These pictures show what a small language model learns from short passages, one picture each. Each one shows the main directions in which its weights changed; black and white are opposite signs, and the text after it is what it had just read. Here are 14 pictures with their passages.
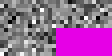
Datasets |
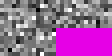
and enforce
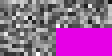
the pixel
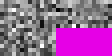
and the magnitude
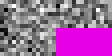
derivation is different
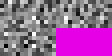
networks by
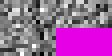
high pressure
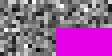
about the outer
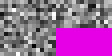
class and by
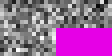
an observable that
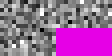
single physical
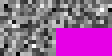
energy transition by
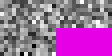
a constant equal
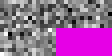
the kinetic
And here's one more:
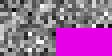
equation is then defined
